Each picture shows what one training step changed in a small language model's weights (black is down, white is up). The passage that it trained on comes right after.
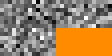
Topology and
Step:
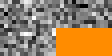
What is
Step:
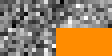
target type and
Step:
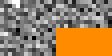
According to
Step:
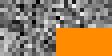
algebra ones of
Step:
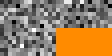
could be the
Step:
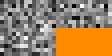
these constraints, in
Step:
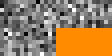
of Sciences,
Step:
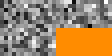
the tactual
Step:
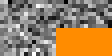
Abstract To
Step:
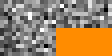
in lung,
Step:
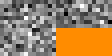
and analyzing
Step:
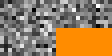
is continuous in
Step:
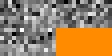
manage my
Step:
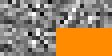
The five
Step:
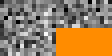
by the change of
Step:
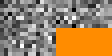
to the category of
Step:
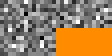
segmentation models
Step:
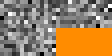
coloration of
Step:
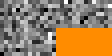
shaped but
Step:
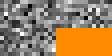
quantity of
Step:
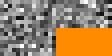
Hence, by
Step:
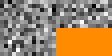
the smart
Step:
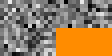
sensors have
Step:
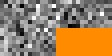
sum of a family
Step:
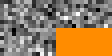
general cases of this
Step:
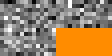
chosen so that
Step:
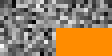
that under our
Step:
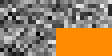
from the Lie
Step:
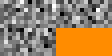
different okra
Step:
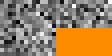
main term.
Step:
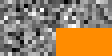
a function of time
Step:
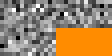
= \dim A
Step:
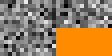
uncertainties where
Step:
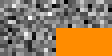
s$) and
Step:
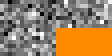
33 European
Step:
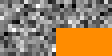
critical exponents associated
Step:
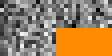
of the inverse of
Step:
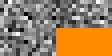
in polarity
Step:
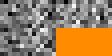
result in an
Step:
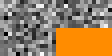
is, an element
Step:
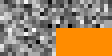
if we go back
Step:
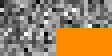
of motivational
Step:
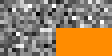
which in turn,
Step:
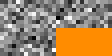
\vdots &
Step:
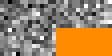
4 school
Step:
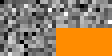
$A$ and
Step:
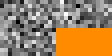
vanishing of the
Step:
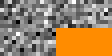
for one complete
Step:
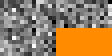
also seen that the
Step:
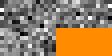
group of inner
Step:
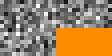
put an
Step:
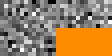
minor arcs
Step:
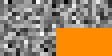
an acceptable
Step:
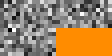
the wedge product
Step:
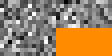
a global orientation
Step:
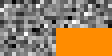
associated constants
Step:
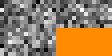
of extracts
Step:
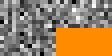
own group
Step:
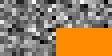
This means that we
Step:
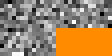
is a set
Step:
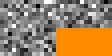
significance value
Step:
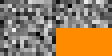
this implies the
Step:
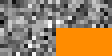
then $\Phi$
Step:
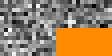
increases with
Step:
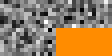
Let $\CD
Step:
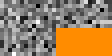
quickly to
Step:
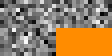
on these sites
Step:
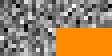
only one individual
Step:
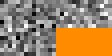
define the regular form
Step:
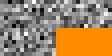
This function rewards
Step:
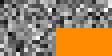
the $k$
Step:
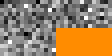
$t$ and
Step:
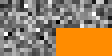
provinces to
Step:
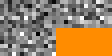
R$. Assume
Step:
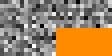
torus is isomorphic
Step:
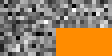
with critical values
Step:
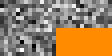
on a number system
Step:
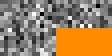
closest to
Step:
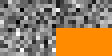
of animal
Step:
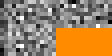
the system, and
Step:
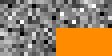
any set of two
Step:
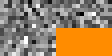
involves links
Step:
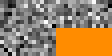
where $x$
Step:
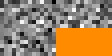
not involve
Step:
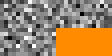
the order complex of
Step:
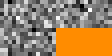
normal and the
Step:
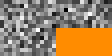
decline to
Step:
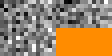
the corresponding boundary
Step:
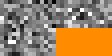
Pune -
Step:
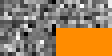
energy performance,
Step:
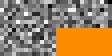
health policies to
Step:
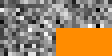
on the locally
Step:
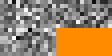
trip would lead
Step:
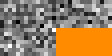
implies that there exists
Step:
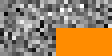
reaction involving
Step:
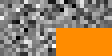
critical decision points were
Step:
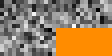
do we need max
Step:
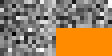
in this interval.
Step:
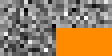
Five frequency
